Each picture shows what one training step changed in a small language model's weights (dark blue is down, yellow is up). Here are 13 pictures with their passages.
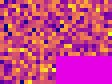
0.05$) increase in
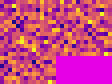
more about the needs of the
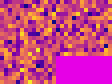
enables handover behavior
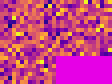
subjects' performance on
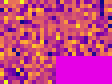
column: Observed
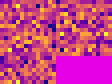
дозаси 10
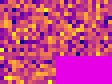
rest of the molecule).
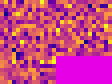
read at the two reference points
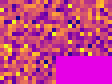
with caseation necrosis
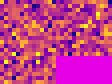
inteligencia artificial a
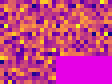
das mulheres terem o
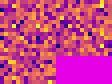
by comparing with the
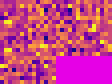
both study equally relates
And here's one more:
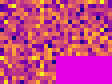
the simulation. The system
